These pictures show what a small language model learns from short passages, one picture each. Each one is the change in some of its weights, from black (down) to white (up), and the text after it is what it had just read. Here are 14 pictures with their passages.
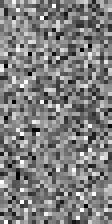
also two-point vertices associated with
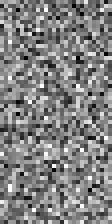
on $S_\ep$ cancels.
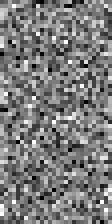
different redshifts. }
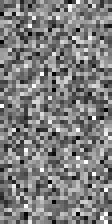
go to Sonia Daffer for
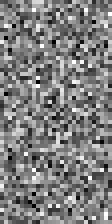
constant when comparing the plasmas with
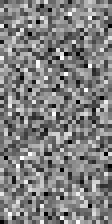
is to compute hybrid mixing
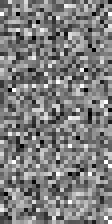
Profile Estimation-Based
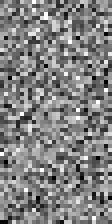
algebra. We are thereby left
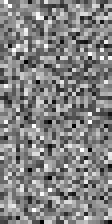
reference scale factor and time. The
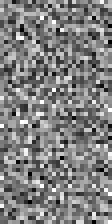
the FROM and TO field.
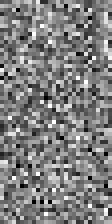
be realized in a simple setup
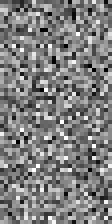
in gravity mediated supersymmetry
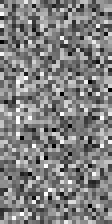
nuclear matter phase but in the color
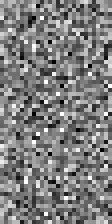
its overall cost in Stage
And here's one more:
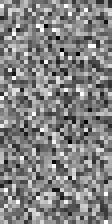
given $\alpha_X$, there will be a
